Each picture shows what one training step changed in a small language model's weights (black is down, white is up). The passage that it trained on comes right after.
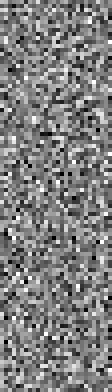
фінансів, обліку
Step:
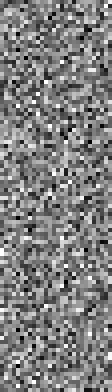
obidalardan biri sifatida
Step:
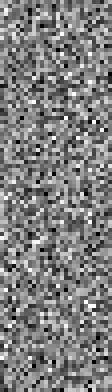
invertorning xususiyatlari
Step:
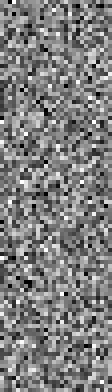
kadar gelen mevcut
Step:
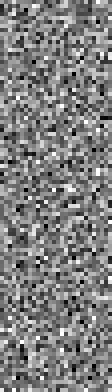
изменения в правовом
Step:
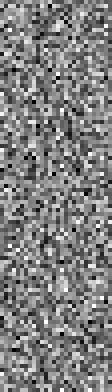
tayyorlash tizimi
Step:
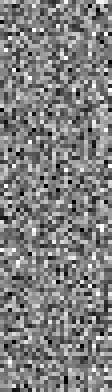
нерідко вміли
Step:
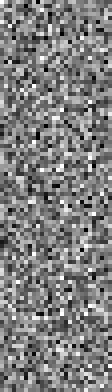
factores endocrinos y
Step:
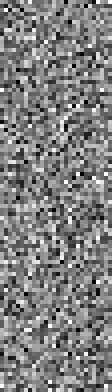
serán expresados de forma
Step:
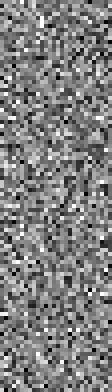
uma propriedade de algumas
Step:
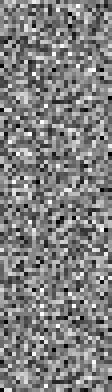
научным обоснованием
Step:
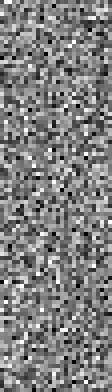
composição do gás de
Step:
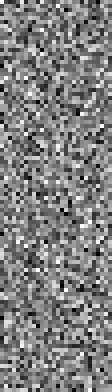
"Bizning doimiy eng
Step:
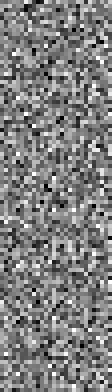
вторичном рынке
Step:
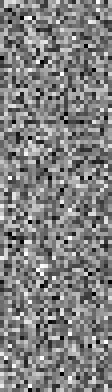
de medidas urgentes para
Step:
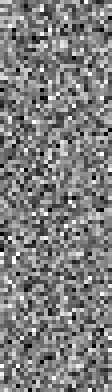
energiya va resurslardan
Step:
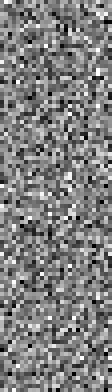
referências que a população realiza com
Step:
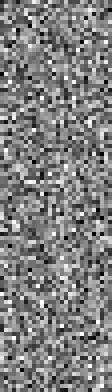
laboratorio o in un ambiente
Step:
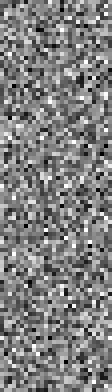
Shaumarov Said
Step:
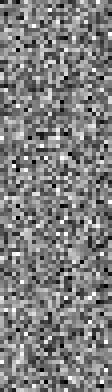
har yili millionlab,
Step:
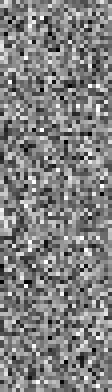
Scrum methodology, and
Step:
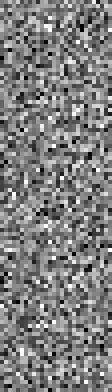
entre comunidades en Twitter,
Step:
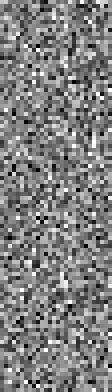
келажагимиз бўлган
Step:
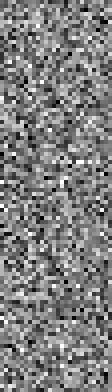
3. Ehrenberg R.
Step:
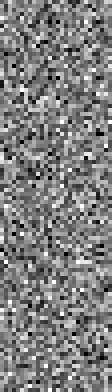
que subordinava la
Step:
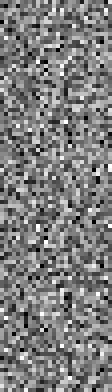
interesados como ante el
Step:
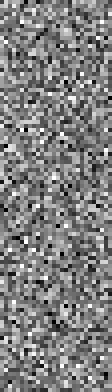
und Verabschiedung 17:15
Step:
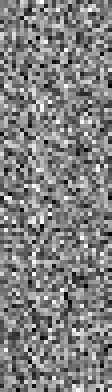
el que situar un bodegón
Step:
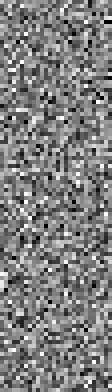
использованием формального
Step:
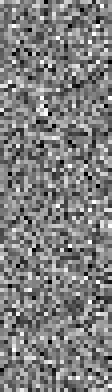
групе). Доминантну
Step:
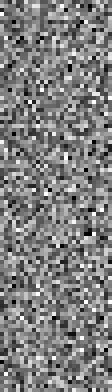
періодичної оцінки
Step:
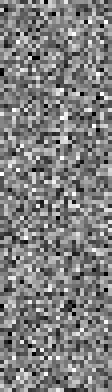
15. Разумов С.
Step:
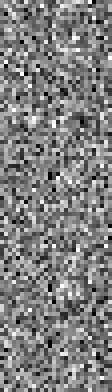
так как здесь –
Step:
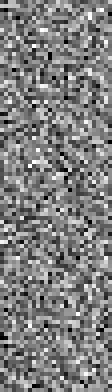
Meng Y., Luo H.,
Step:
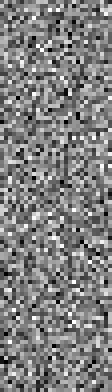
form. It was noticed by
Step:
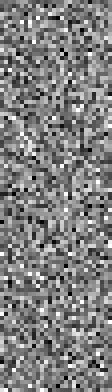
*dóxa* Si bien
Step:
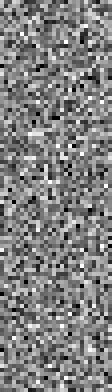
paxta tozalash
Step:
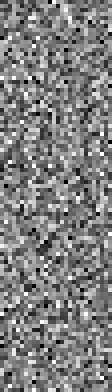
zarur bo'lgan hukm va
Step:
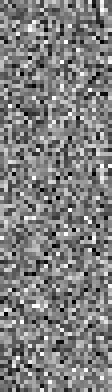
Research Journal, 3 (1),
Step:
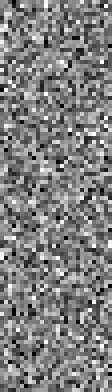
qidirish** (*katta
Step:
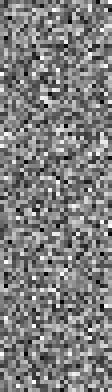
bog'lanishlarning rivojlanishini
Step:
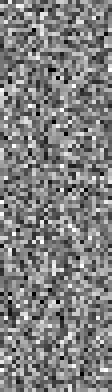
campo estéril sob o
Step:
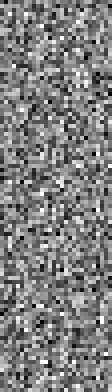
é o modelo histórico mais
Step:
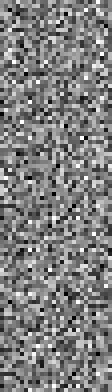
nível de evidência, o
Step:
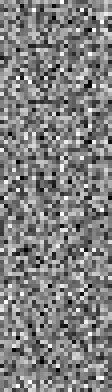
fikrlash va qaror
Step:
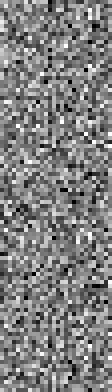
Це означає, що
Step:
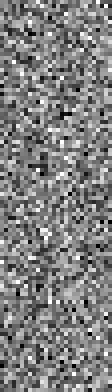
67 Abduraxmanov
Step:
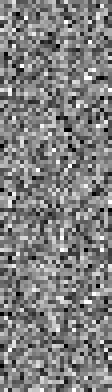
era a seguinte:
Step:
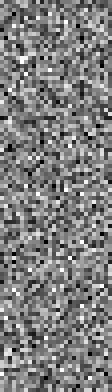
galleta obtenida.
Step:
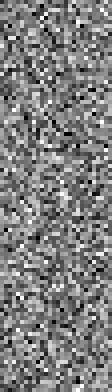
Verlag AG. 32.
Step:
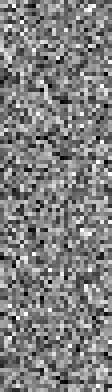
familiar en Nuevo
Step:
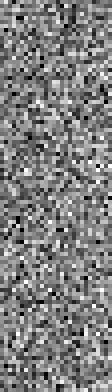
la principal dificultad, y
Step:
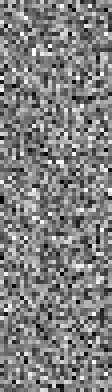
to solve non-standard problems
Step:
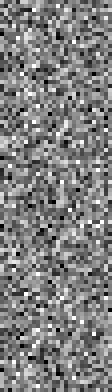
diese sich verändern sollen).
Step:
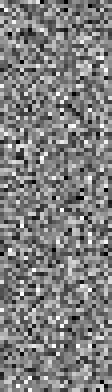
urushlarni, davlatlararo
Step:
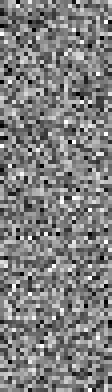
adipose tissue,
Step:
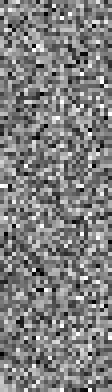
los traductores y/o
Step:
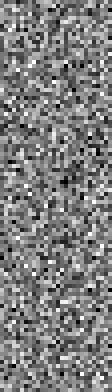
ВППУ-4 для
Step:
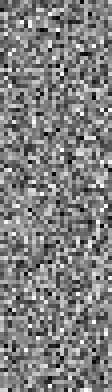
de código e execução
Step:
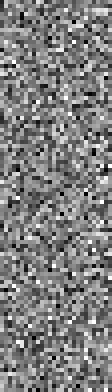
cultural e os coloque em
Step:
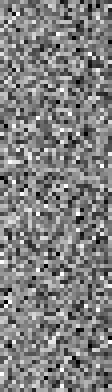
of the volunteer. The
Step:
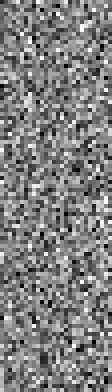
xodimlarining ish haqi bilan
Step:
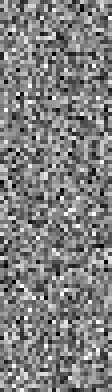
доношених та від 18 до
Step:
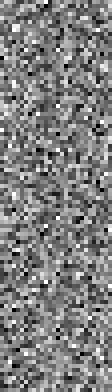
IAPI. São Paulo:
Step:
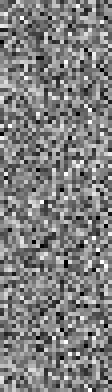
*Jurnal Pendidikan dan
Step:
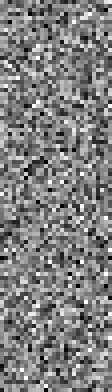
keng foydalaniladi. Romon
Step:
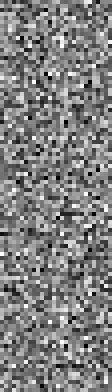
Iqtisodiyot va huquq
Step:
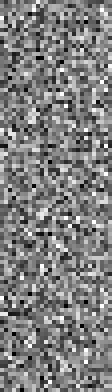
des données linguistiques –
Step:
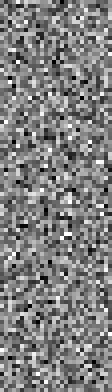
har xil kamsitish
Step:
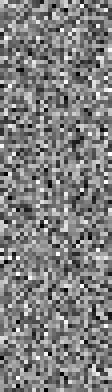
душу населения
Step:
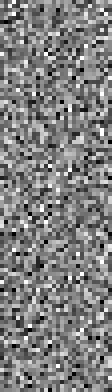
sesiones, lo que se considera
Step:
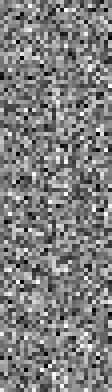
каждый раз приходится
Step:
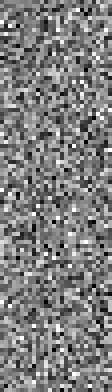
hal qiladi, pedagogik jarayonning
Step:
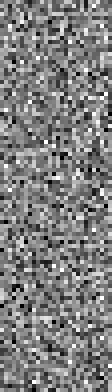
los estudiantes deben hacer una
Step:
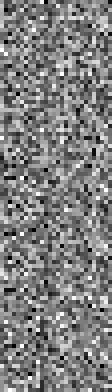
BOSH MUHARRIR
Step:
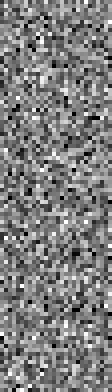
мають бути природність та
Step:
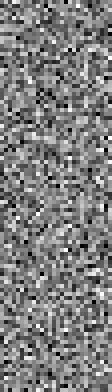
investiga determinada doença em
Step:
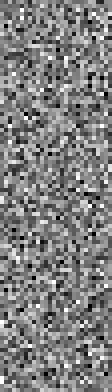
metri de Zidul lui
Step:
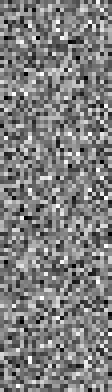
aniqligi, imkoniyatlari hamda
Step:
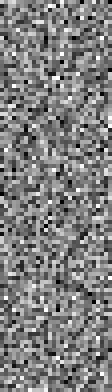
1,65 millions de
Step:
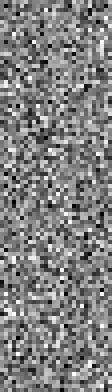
nashriyotini ochdi.
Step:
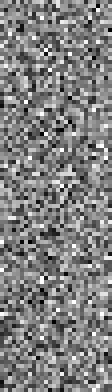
indicadores parcelares Os resultados
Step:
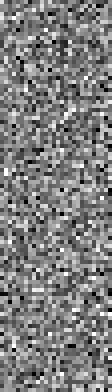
sobre esta lógica, aunque
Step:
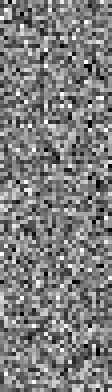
turlicha kechdi.
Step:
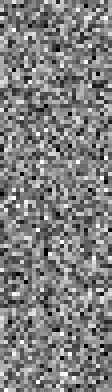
of local budget revenues
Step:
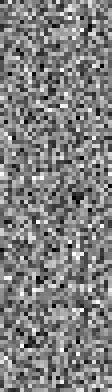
opsomming is op te maken
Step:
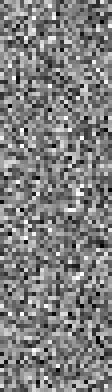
them. Keywords :
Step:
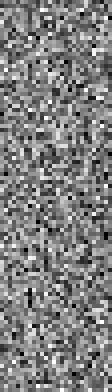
insonni fahmlash,
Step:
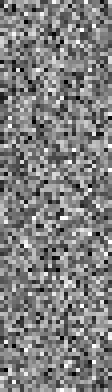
distinguer quatre grandes
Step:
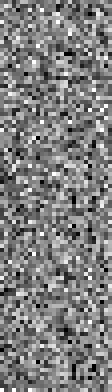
водними ресурсами.
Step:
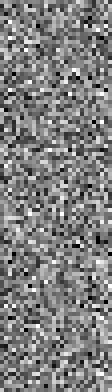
ALIEN. The two women
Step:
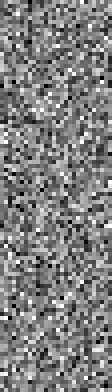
dreptății era
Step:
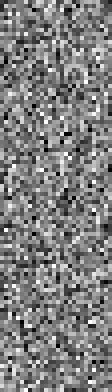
de la eliminación de
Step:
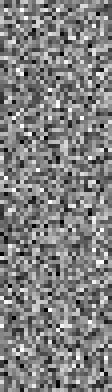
analysis of antonymous set
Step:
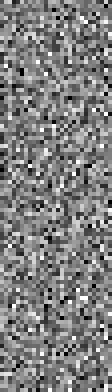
al investigador a acercarse para
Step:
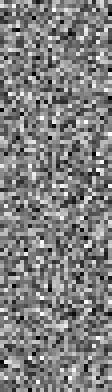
то підприємство
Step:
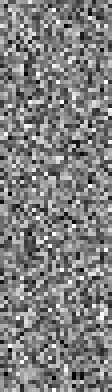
rol oynadığı
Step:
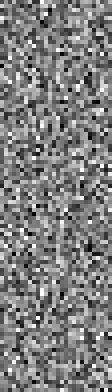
berish; - o'quvchilarni
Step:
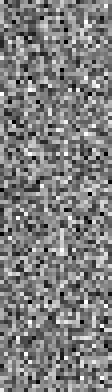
Halaman Login Gambar
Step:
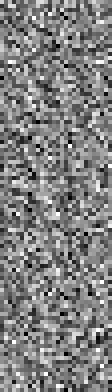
Desgaste del flanco
